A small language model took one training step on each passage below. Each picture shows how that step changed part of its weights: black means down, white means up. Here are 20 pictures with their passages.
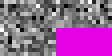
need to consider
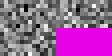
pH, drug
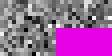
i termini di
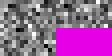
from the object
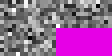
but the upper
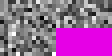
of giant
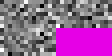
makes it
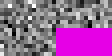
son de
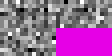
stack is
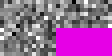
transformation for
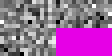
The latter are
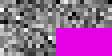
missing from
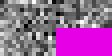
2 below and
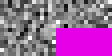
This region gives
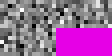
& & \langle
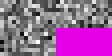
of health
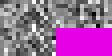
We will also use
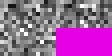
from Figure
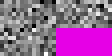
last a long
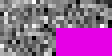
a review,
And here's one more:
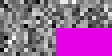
stands for
